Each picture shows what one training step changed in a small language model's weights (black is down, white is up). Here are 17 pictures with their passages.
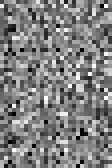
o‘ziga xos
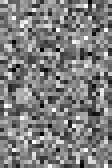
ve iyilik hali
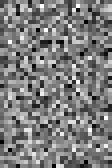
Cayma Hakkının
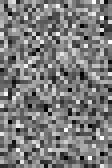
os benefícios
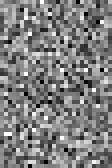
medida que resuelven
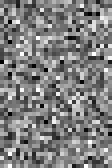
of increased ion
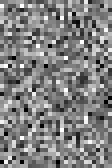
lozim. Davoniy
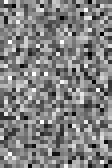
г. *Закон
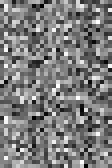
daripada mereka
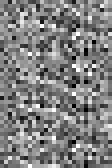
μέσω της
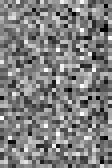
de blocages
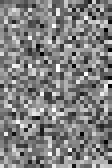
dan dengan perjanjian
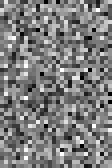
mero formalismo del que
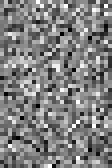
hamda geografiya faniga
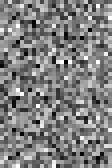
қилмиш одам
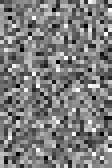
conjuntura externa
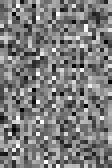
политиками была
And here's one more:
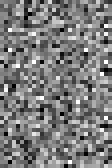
com orientações e
